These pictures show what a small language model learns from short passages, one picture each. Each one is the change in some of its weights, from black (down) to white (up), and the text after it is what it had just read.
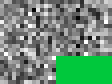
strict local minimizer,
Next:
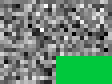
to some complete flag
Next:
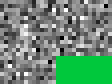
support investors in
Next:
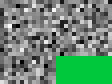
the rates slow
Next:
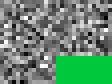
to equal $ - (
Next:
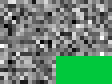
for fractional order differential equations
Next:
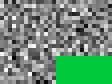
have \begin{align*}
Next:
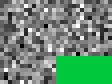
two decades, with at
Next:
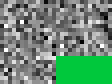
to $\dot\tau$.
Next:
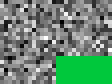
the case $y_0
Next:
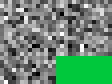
accelerated via
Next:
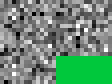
conditions, they may not be
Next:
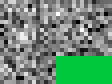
submultiplicativity property
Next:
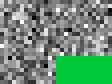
Since $r\le
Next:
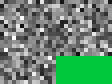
the (reversed)
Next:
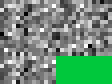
features. To
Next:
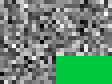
from \[\left(
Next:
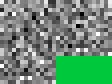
\end{aligned} $$
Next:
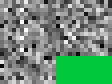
$\vartriangleleft$ and
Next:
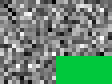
inflation of modules gives a
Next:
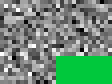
and \begin{align*}
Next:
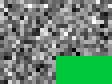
constraint was added to the
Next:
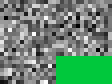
generated bivariate
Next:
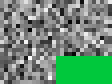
of any partition, meaning
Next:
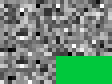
distributed across multiple
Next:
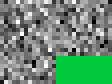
-\alpha, -\gamma,
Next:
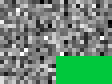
exists good filtration
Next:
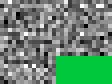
diagonal entries are clearly
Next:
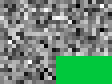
sets $U$ and
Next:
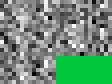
Math. Beijing 25
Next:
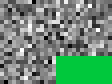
generated. In particular, \[
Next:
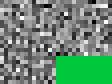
is not semisimple
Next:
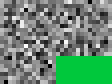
higher order terms of Lie
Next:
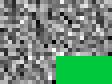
latter case, since no
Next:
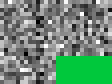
*LS* mapping
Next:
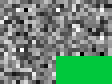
a $\Spinc$
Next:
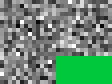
After each step the number
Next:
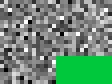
the Dickson
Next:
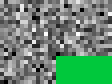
Finally, using the facts
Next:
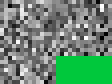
is virtually a
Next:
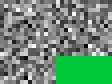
is \begin{align}
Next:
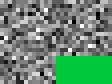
(resp. braid)
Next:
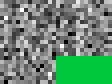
an analytic description of the full
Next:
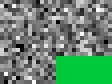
non-simple elastic
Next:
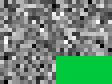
on $U$ along the
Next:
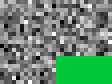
publish at
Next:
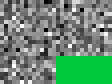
node and attracts the
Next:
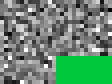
signs assigned to
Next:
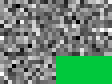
$\mu$, so that:
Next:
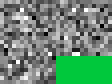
Consider a~compact
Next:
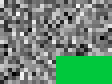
is a natural homomorphism of
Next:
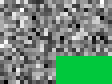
Then $f$ is
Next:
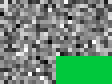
proposed method NAPTS
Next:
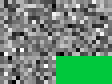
on the length $\Delta $,
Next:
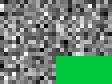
skewness measures
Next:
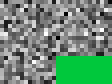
the contradiction $$0 <
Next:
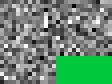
then the Putinar
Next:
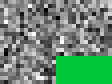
pendant vertex to
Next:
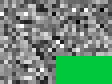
by a constant depending on
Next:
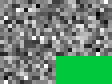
a (not necessarily
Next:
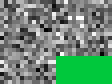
on the circle if and only
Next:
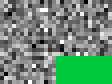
of points having distance at most
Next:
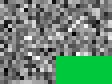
the second cohomology in fact
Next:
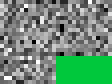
get the decomposition of coefficient
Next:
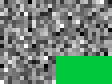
of which satisfies the Hermitian
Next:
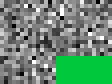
such as $(0,
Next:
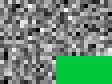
one obtains the very useful
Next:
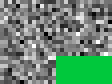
with bounded gradient over its
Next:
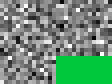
them give us the same system
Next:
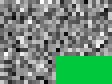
of ground state solutions for
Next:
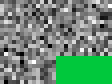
would be pleased to
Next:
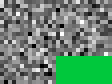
is a smooth hypersurface
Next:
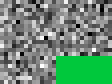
$18$ singular models with
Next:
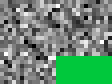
for discriminating
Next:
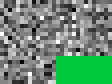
Jacobian matrix
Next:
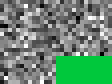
representations at non-zero points
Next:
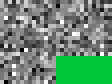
say that they represent the
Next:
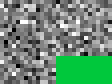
these methods can be found in
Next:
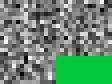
its vertex, which are
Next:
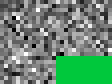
\Omega_1 \cup
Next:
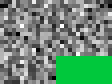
together with their implications on
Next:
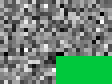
using the new method based on
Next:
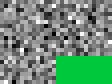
These constants are shown to be
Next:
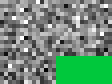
preliminary nature,
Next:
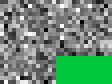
subspaces $(\mathsf A
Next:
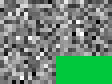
exists a rational number $\epsilon
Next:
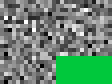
that the columns of
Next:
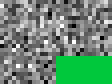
main result is a local
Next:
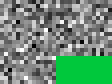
$b_i$. From
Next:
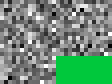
could another starting point
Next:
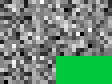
product of those. The subgroup
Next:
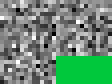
By pseudoconvexity
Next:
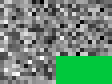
vertex space is each vertex space
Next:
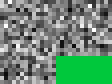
shift in the derived
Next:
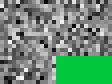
and let $G$ be
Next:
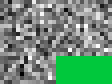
decoupling estimate,
